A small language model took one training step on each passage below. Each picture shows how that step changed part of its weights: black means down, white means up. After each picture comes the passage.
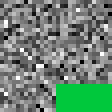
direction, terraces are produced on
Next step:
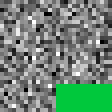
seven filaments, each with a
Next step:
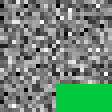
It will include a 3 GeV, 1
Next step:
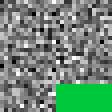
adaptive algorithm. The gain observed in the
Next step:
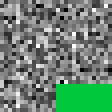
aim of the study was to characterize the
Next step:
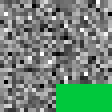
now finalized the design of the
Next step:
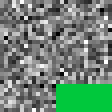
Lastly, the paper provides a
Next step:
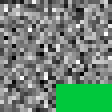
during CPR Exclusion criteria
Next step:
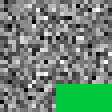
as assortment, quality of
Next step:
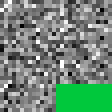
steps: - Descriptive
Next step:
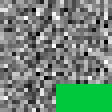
it provides a short energy injection in the
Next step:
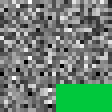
concept, does she think that “the
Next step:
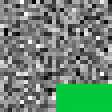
early, thus helping in improving the
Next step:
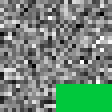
the target and the antennas.
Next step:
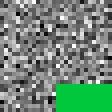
K-essence models has the
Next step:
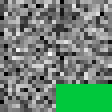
MC, Lina G,
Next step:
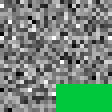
The characteristic wrinkling of
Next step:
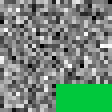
to the probability for having no radiation of
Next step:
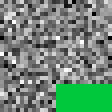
the SDW. This is potentially of
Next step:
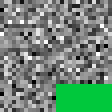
of limb darkening, which is
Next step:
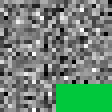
heat at constant pressure, and g , k
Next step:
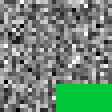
to model time series data of arbitrary
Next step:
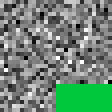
AGA development can be split into
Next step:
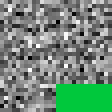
strains, (b)
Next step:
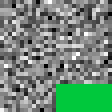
has the same form described in spatial statistics
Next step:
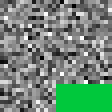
\\ (ASD)\end{tabular}
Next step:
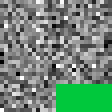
scenario 3). Larger species from
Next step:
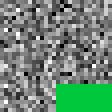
was evaluated as a sustainable way
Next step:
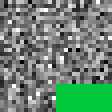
consider obstacles as opaque
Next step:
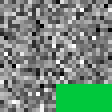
on the intermediate states of the
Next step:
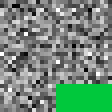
this process 86 are able to be
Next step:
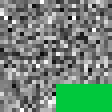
mean $\mathcal{G}$, the matrices
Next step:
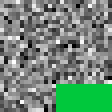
about 150 mV more positive to reduction
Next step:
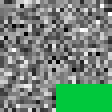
parameter estimation, we sample the masses,
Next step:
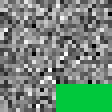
journals in search engines
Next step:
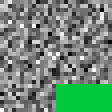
of subluminal particles being observed by
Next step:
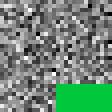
is the dependence of the current-induced
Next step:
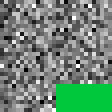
study report or journal paper]. -
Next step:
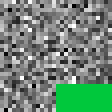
source of inaccuracy. The
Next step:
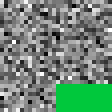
and use them to guide behaviour
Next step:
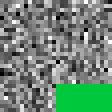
evolution and instead, we define a
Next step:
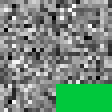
Services (UNOPS);
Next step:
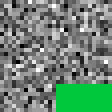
and Child Care Centre,
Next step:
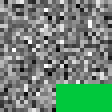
6 h output). Choosing
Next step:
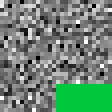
tissue harmony,
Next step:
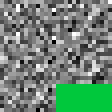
point within the geological object. In
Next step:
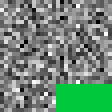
these questions in an intuitive
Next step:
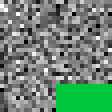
mixture a total of 1 ml contains
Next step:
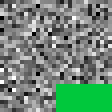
0 corresponds to a square wave with the
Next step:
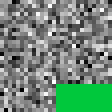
an intensive study of various corrections
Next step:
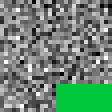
aligned to the project objective that
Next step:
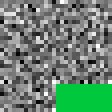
the level of acceptability of the system
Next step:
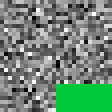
high rates of morbidity and
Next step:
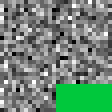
of the test solution - HPLC
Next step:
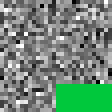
to be done on the cancer cells
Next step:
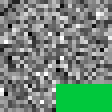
a A -hypergroup, then
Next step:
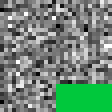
and stator teeth overlap
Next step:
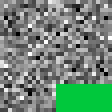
Unlikely \\\hline
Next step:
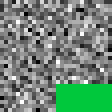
literature, with all other test parameters constant,
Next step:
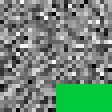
discrepant in the GeV and
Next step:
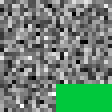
systemic flow of the project. The aim
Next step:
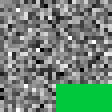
on a single, united sealed
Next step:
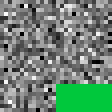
a characteristic alarm flood sequence.
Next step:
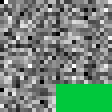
bottom Southern Ocean-
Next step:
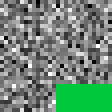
For a given graph, one can define
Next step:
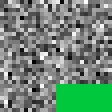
form of $\S$ which is
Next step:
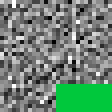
of silicone putty
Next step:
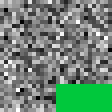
patient outcomes, although
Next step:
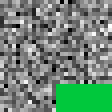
comprehensive review of ICL
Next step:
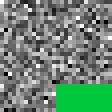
The team of healers did a
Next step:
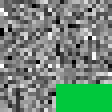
crowd workers labeling the data
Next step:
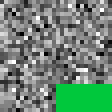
an average day around 4247
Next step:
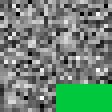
GeV}$ and pair invariant mass from
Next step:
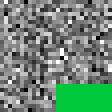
peptides adopt
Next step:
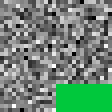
The field trial in Campinas
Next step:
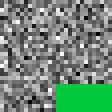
what data do the authors have to show this
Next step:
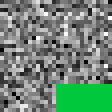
as a staple diet for
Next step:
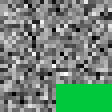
a particular field of activity constitute the
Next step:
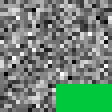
as a classifier, while analysis and
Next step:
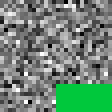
the effective temperature is 2.0
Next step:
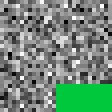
\tau$. Inset in panel
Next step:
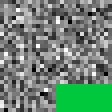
with a variety of practical problems such
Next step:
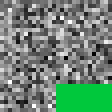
pure NLSM, which corresponds to
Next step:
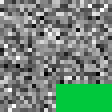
assessment of coronary artery
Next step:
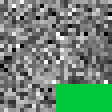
mainly distributed at moderate
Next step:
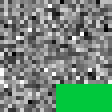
of the castle. Then a
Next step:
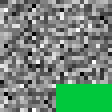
at interim A1_S<-
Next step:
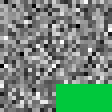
of supplier ICT integration on
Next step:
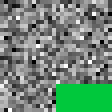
density of states and therefore leads to a
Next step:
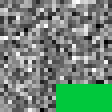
model performance for scenario-3 is
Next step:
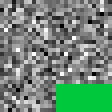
%), expansion of digital and remote
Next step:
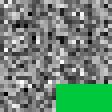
incomes. For instance, in
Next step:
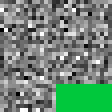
this example was previously shown in
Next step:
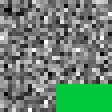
large $L$. To circumvent this
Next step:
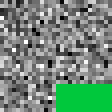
CCDs since their invention,
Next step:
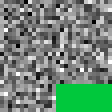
The status of the female in
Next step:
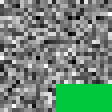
and military fields, making it
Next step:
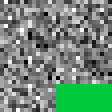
to Ti circulating, for
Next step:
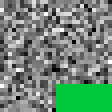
the south and west. The first
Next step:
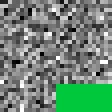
expressed tracks and strands of the
